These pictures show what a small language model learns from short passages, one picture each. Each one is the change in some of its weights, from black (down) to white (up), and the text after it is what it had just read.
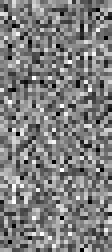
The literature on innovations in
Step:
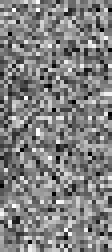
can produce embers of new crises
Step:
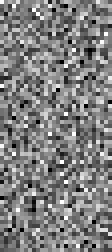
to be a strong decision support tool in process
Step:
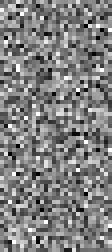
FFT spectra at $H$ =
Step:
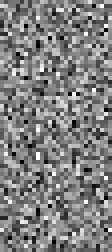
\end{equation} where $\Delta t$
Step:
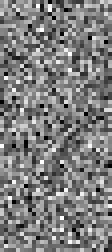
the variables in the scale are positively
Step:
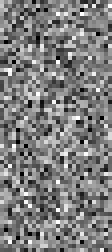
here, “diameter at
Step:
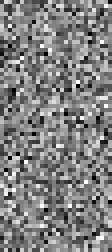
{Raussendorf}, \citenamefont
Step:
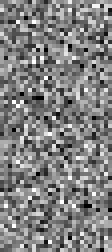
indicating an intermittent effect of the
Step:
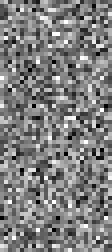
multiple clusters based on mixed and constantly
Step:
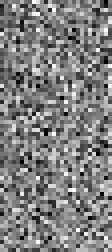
hospitality industry. For
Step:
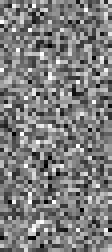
which is consistent with the number of wind
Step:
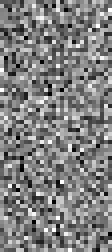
the highest test score. This
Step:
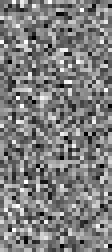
design, it is critical to properly
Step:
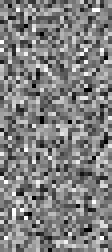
\right) \,, \end{align}% where
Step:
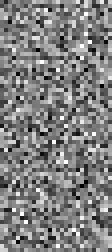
of formation for source term were examined to
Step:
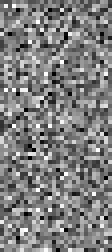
Bank Union Bank of
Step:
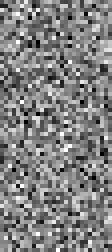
the potential of leptons produced in
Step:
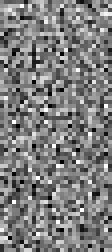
score is 30.14. Conclusion:
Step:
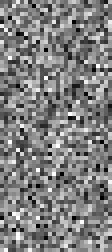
though the 4D cosmological constant on
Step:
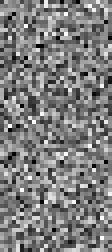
in the lower left quadrant.
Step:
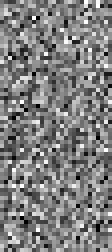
a child's own oral
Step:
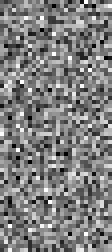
very low mutation probability, we
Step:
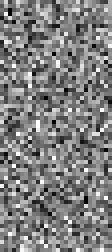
questions targeting their overall experience
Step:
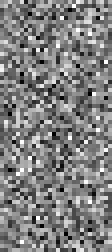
scar scale scoring done on
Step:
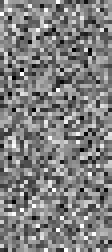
to avoid clinical complications in
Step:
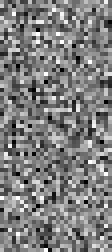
and are larger than $2$~ in the
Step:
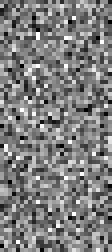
and is a planned activity within
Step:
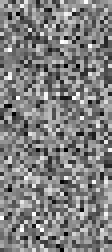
for the creation of parallel
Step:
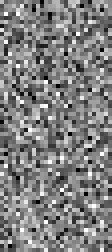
1 at $S = 1$. The difference in
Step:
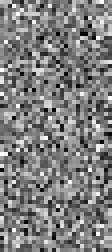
\noindent \lbrack 10]
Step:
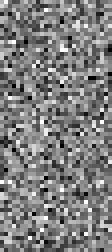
equilibria are unstable and
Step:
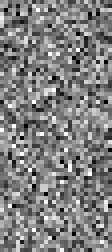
goals are as follows: determine the
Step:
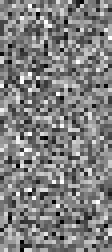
composites, the presence of
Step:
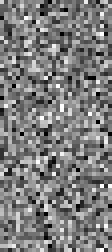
locking of wheels. Anti lock
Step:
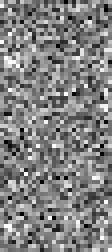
shown in Sec. II-B, the
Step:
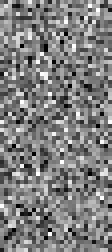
equivalent circuit shown in
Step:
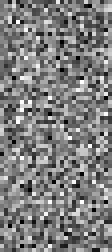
absorption lines, as discussed
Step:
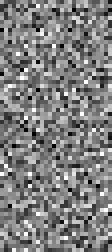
is possible. The dependence of theoretical phase
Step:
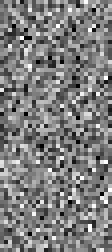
visible in the joint panel and
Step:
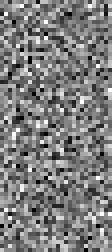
devices were constrained by energy, form
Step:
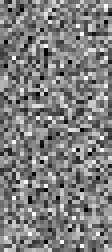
consents were taken prior to
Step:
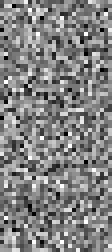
Now, the question is how to
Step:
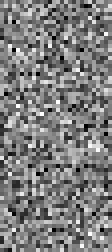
\rangle$ defines the excitation operator
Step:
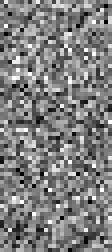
in the guidance system for the
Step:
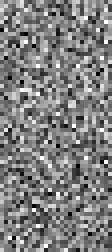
of the quality of fits for a simple
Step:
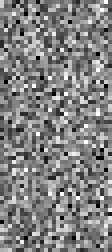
in expression but also in terms of connection and
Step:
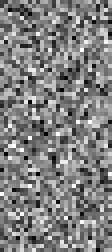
chart of outer leave-one-out
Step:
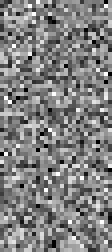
studies use semi-automatic
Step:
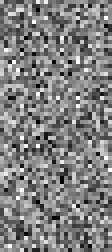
allowed for the observation of the fractional quantum
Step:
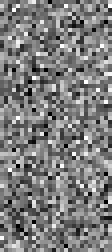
that the Monte-Carlo signal
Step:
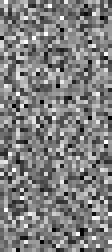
into account this constraint we must
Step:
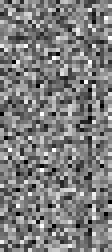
To guarantee a high level of
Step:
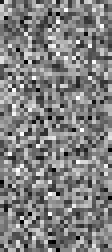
stress is plotted vs. the
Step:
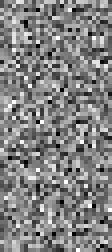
m} \\ \mathbf{C}_{m\times
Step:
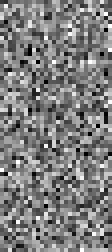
operation on the ground. Armenian
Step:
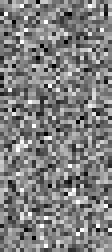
device simulation capabilities,
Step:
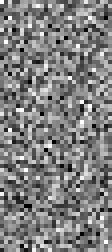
Yes ↳ In the average
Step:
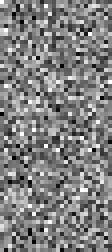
Poland within OPUS 21
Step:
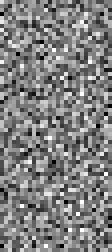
adaptation of yoga in the
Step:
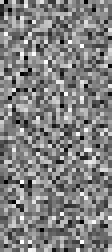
can be expressed as follows:
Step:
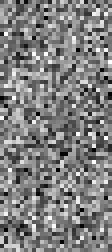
angle $\theta$ parametrizing the input
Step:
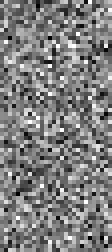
non-religious places of
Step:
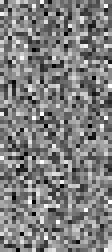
the investors are not rational while taking
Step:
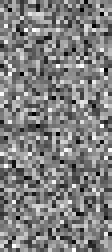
of the coordinates of the branes
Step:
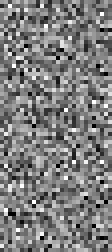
at $u=0$. Such fields
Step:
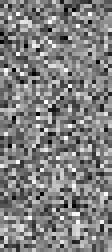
changing the elemental C/O ratio
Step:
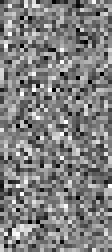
this model, deployment zones are
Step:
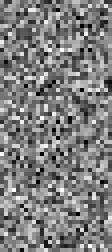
the smallest portion throughout the
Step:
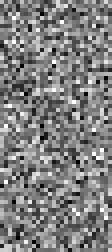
the structure of the tractate and presents
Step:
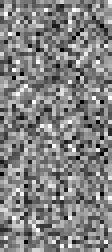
clustering is enhanced or reduced
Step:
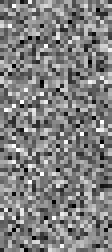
generator creates a latent code and
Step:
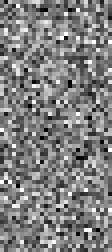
Study of Dushta Vrana
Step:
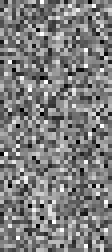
solutions $f=f_0$. We also
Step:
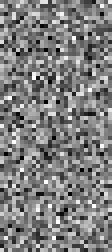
This lessens the second star's potential radiative
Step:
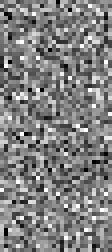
weights account for unequal
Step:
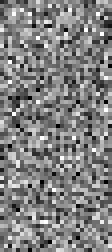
20\% of compact objects with masses
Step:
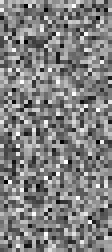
roots of the plants is referenced
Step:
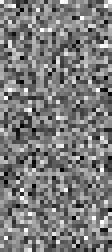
experiments is 10000. Fig. 4
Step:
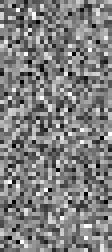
is called a transit or primary
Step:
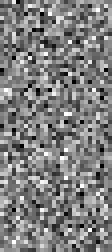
limited list of these key questions
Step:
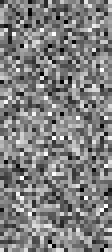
the exchange rate prediction with daily
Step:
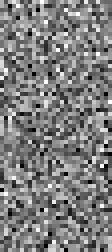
with a low self-corrosion current density
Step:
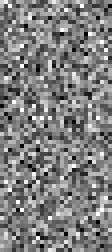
phase (2019--2023), which demonstrated
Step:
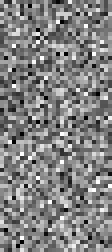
indicating that it was probably related to
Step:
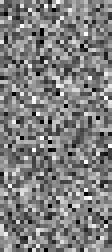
Problem-Solving and Lateral
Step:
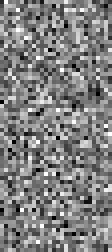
harmonic oscillator. As the quantum
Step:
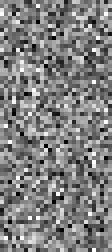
enables 99% of departures to
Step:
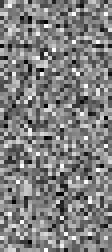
practice, this conversion efficiency in
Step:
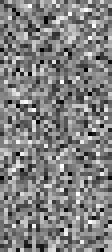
risk profiles dependent on different
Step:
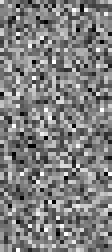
$N=2$ superspace. The flows
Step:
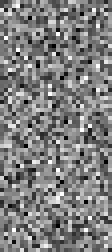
A2 tagged-photon
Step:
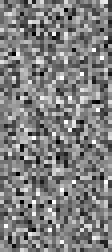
and thus evade this bound. There may also
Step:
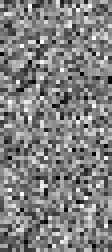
can be compensated for by classical
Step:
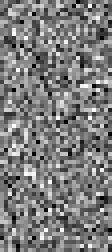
instructional strategy is an effective
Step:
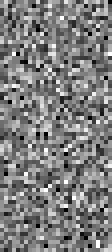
to fulfill this moral
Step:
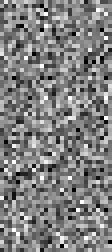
benefits both in the development and operational
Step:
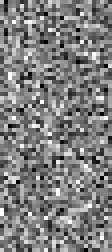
different weather conditions, and their energy consumption
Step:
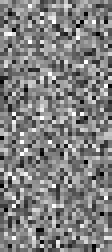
confirmed by either kidney
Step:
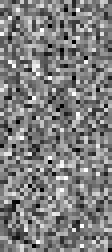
restriction policy [3]. The most
